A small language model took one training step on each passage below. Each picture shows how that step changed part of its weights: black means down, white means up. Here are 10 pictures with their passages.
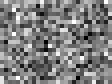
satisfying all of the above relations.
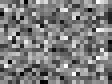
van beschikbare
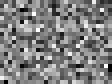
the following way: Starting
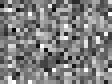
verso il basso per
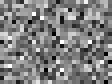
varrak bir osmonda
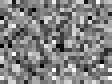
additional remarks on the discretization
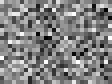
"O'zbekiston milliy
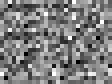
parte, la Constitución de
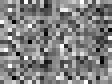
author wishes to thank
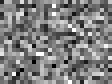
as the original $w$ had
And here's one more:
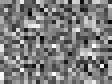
\noindent \textbf{Theorem
